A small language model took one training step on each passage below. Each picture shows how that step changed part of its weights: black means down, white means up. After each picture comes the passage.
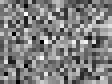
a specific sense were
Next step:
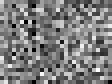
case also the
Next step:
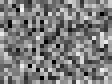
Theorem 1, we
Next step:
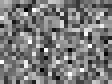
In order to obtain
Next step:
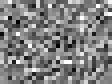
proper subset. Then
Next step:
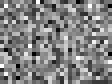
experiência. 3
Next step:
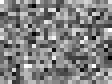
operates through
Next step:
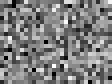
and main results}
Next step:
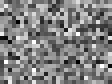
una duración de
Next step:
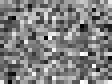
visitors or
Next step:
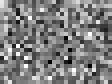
its device
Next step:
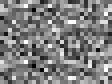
include many classes
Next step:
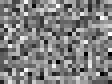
to import of
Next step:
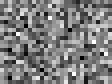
of the polynomial
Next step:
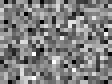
filme faz
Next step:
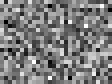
the solvability
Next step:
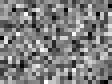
see fig.
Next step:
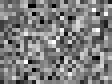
systems have been
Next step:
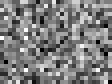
population and in
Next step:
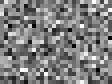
recalling that
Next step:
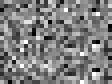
coming from the
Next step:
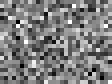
previous five
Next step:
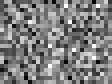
of ileum
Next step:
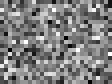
primes in
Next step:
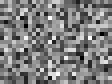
of an operator direct
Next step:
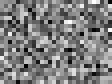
as a high
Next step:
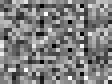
circulations in
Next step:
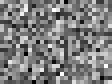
of time that must
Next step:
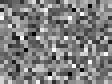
will not try
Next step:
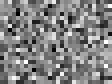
approaches that have
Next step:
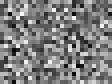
history of that
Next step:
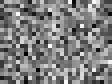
of the day
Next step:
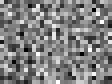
condition) ensures
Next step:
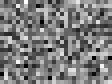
and tail
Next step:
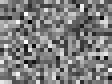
a resolution in
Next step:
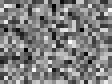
Bu yerda
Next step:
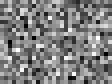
of stable
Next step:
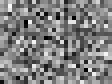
First of all
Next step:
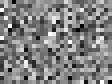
des groupes de
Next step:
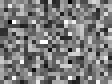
prove that \be
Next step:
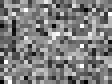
sentiment de
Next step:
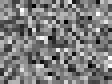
is easy to
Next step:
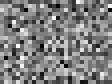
common to presume
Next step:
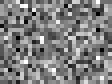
it has been
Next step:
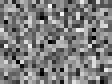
regardless of p
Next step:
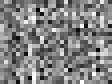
without losing its
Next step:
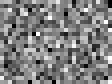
for granted
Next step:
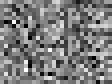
with existence
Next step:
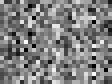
system) are
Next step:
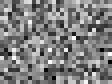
significant since it shows
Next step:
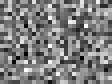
of an action of
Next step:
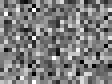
\rightarrow X
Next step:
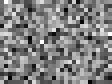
Observe that
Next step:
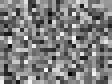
leadership and
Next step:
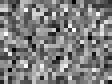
Otro como
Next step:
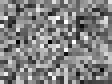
dimensions of
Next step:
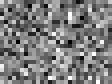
$\omega$ satisfies
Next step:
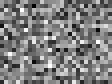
is to achieve
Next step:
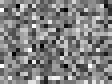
who independently
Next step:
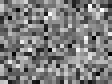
governments that
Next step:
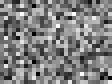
principle to
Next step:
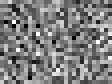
with dependent
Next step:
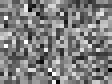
existence of positive
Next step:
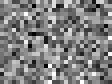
un endroit
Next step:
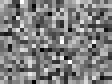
performance and their learning
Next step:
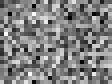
de enero.
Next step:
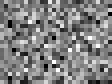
Considering that
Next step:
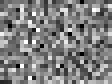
Therefore, if we
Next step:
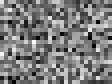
the binomial
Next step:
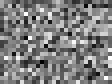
aber kein
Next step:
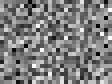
= \trace
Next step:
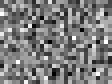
work. Other
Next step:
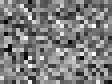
$k$ and
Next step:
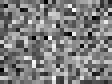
title -
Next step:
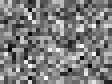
$G$ on
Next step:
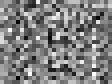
test cases. For
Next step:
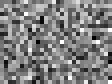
importance of not
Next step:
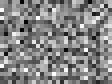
promotes the
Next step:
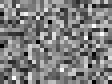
adapted with
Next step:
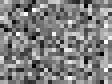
In particular, the
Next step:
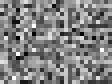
close to
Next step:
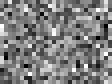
maximum value of
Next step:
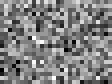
дня» -
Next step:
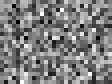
how teacher
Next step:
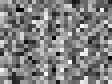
scroll is
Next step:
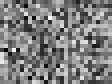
a degree zero
